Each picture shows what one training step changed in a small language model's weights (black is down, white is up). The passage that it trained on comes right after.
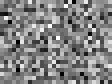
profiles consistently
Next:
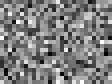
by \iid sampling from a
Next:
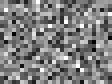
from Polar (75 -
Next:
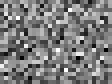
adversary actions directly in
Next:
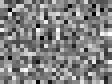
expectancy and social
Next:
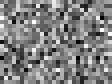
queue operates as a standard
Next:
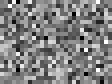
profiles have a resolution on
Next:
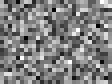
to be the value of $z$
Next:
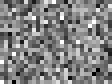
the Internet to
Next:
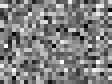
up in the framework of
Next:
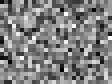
nucleosynthesis have
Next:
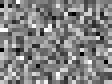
own advantages and
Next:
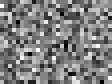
position of this dust
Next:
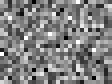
is considered and a testable
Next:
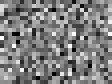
consists of one or more
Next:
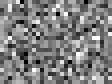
fields of an undulator
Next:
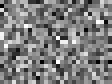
a single nontrivial
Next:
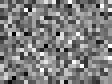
specific speaker's
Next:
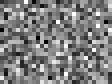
\begin{equation} \Delta w
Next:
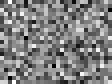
to the crystal
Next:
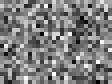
density, but it is restrict
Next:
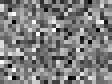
achieve a better
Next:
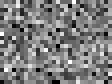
critical algorithms such as
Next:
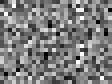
each simulation. Modes with
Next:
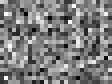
has been deployed in
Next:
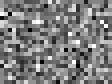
(proteins, small
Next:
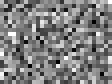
for any data graph $G$,
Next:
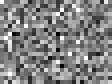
and has neither been
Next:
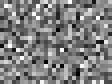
Gyr (blue) and
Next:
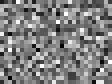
J_{in} \nonumber\\
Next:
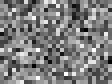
the center of the active
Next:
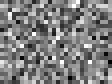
infinite value by approaching the
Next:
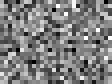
to entropy-based
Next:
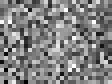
findings that other mechanisms such
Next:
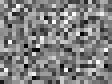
or as the basis for the
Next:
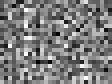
yr) planets
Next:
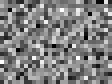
producing similar exchange
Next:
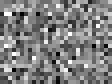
proposed algorithm has been shown
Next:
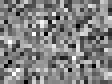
of the effective couplings for some
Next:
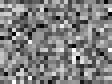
shall use in this study.
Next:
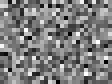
shows the total for all four test
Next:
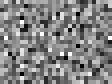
The presented results were obtained using the
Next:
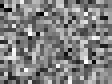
methods, Smooth
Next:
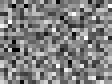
- \langle\eta\rangle)
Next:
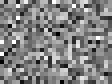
$\underline e$ means that
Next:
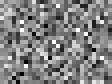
resolution and the volume of simulations
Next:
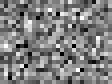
As can be seen, the
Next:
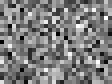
which is the ternary
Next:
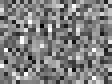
that of the surrounding
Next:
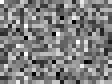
and the angle $\theta$ between
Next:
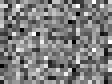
that of treated sample is
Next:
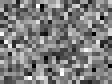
parts. The real parts of
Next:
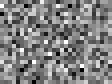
components contribute to the
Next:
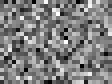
definite conclusion about the
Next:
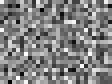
and also due to enhanced
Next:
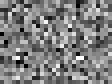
peak in the distribution at 30
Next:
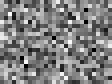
write the independent solutions
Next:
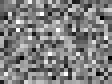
water migration
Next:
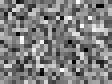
wing, and the red
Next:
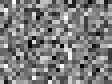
has not been the case.
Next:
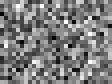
equation. Therefore, the
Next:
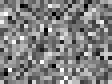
biomarker with
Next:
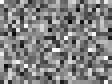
and ratings). It is not
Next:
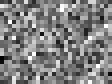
radio quasar, with a
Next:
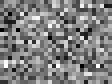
rearrangements at the
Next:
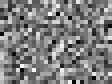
main text. We have obtained this
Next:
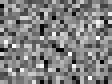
of the plaquette operator
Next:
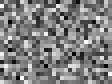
signature adjustments for
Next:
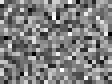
Mott insulator
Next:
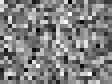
by the balance between
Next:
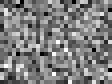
to zero, found the equations by which
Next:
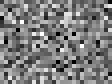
for his courteous
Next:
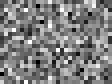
Error bars
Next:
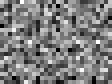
State Space
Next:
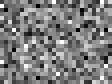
\& (c) show the
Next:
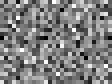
$\beta$. The (complement
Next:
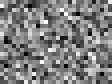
gap as an attractive
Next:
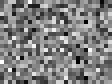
the soliton propagating in
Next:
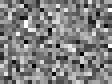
implementation of the
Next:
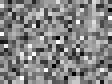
applying to different models such as
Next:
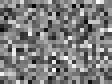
the QoS is met.
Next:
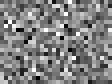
these phases, represented with
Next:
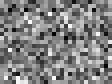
are shown on the left of this
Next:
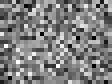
nearly unaffected by the
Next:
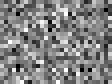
of a pair of states with
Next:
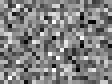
or fairness, for
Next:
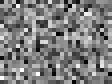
better image definition.}
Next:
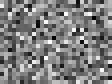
distortion appears only on
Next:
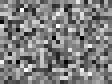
to the static de Sitter
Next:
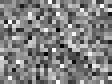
this model, defined with periodic
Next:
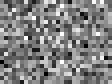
the possible behavior of an original
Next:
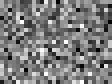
of the convolved
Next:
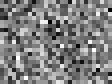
a sub-block of interest,
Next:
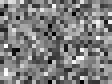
of $\y(k)$ can be
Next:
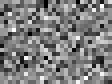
Col. 4 integrated flux
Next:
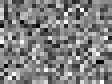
masks for training and
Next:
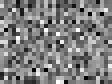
we presented a detailed
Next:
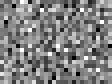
be used to get an estimate
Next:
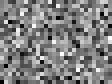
preprocessing steps were
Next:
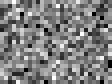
From this point of view it
